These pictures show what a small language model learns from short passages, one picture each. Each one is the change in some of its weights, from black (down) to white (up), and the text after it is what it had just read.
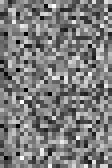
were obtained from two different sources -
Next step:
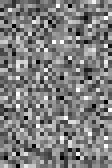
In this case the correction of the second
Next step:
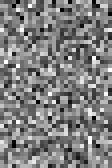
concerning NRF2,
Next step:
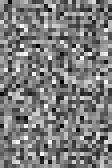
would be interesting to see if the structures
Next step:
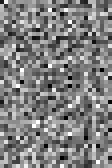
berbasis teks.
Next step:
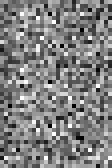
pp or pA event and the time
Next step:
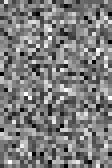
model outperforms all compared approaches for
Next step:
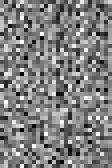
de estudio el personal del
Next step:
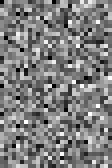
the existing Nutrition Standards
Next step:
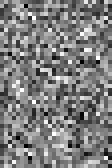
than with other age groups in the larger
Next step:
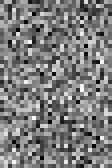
relying on deep neural networks. The
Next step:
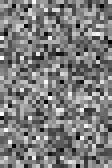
singari o'nlab
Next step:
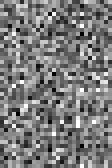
and the shift $\it\Delta$
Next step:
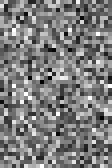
them effective tools for presenting meaning and
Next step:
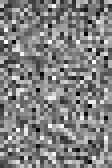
but only fail to perform the
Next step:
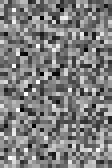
subject area found that empirical research associated
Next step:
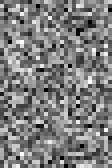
the 10 known statistical methods where the quality
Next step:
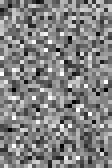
uchun yaratilgan.
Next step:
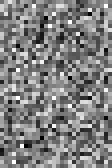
2.62 and limited time availability
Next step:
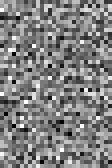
імені О. М.
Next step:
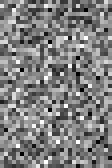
life-partners. The parents
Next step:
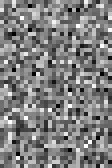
trail patterns of *P.
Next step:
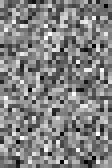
balance. The less work life balance results
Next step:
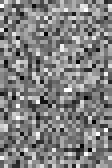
the fully anticommuting
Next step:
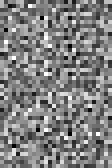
University, Oxford, United
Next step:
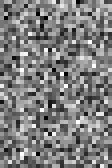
cargo from leaking back into the
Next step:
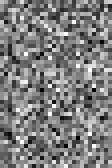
segment currently accounts for approximately
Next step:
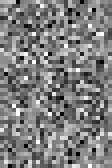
through Wiener filtering to
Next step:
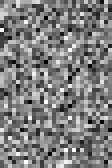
kamaytirish orqali
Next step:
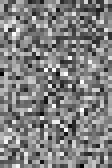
developed for medical data compression and
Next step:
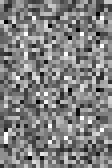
taken at different radial distances,
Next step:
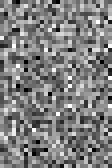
triangles must remain antiparallel
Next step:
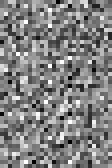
kabi tizimlar
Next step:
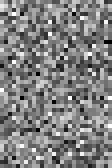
No.3 network, however the first
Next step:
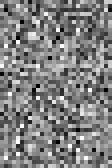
the nodes to calculate the location reference.
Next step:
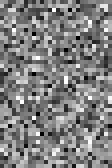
detector 1. This overlap is
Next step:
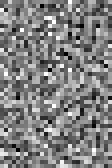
que sem a possibilidade de
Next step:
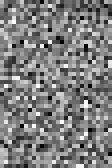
child speech with room
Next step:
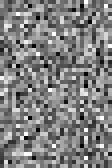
reasons were collected,
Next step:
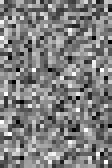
na remoção de vários
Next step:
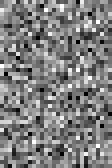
auch noch ein Begriff,
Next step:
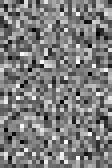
not be the case to duplicate
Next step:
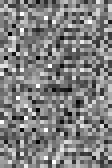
не смог бы стать
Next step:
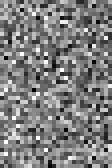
is completed. Once we
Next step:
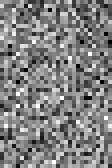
structure. On the other hand, financial
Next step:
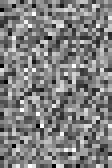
was observed in ethanol and least
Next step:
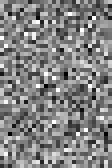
we reject null hypothesis. It
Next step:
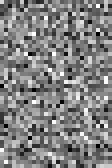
ya’ni hozirgi
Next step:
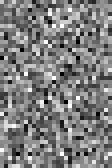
the fit with a Flatté
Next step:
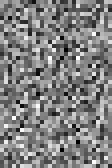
at the time of the tests. No
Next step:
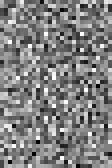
teachers' preparedness and
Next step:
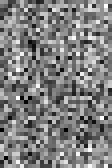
make India's higher education system more
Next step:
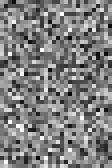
We start by formulating the problem
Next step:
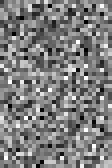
Relief of sore
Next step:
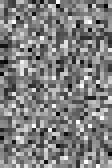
human construct knowledge and meaning from their
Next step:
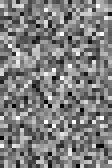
Voigt notation.
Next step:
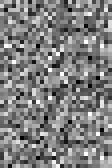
the Association-Institute for
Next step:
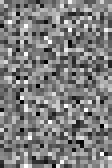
(в миллиардах
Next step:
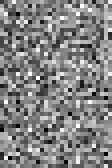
is a bijection.
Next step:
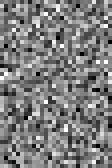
the image of a mapping of spherical
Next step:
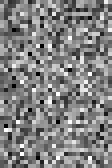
of RRc stars we have not
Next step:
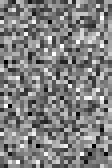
assess the images of the prints for
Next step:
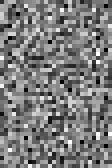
dispersed epoxy resin
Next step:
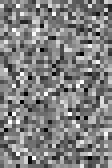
of a large number of colors,
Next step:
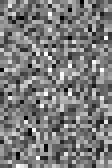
by finite voltages, while in
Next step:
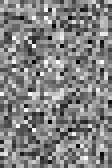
large-scale dynamo. In galaxies
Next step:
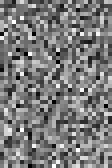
Scientific conferences and
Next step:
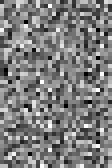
of Science (Hons.)
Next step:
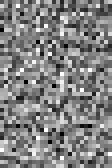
is shown in Table I. In Table
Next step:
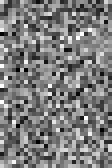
الحيز العام في
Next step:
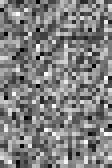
\title{Strain engineering
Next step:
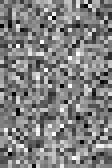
the qSB and the other one
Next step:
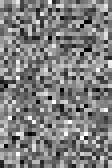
to this continuum, assuming Gaussian
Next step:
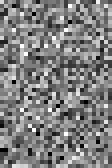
инактивации *E.
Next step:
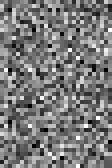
through scaffolding techniques, we
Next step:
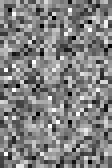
and self-confidence is
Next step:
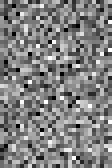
et al from Sweden studied
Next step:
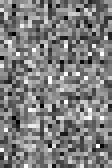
Napriek tomu aj v
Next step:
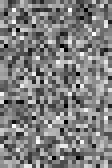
reaction-diffusion processes in three
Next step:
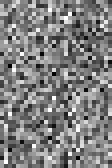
and high-velocity motions
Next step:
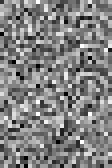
mumkin. Yuqorida
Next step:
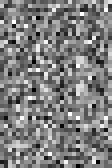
variance the same as the elements of the
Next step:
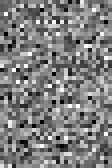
(bulk flow) rest frame can
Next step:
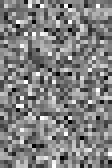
un obiect nou cu
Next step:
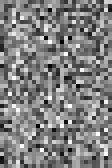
from protein foods and the lowest score
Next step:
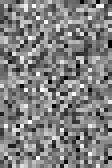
Pr Hans Wildiers
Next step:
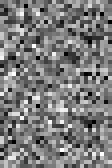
imkon berdi.
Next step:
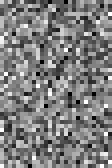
narrada: Módulo
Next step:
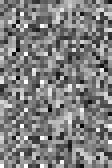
мстили їй»
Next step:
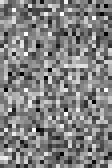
shapes: While the single,
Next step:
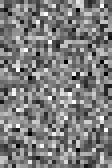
the corrections are again large. The
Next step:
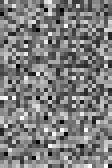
[16]. Individuals will
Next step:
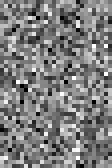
The crystal orientation of ice is
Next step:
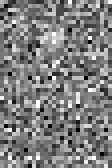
satisfy the CCR above,
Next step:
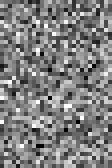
by the solar wind. How
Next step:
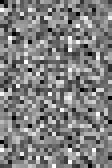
O S Mn Zn Cu
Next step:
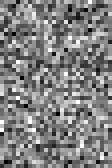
the dot-dash line.
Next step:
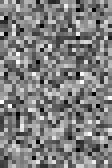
the parts $$ \bigl(
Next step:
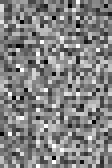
an atom identified as the central atom of
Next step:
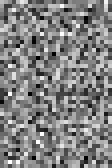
aimed at improving the quality of service
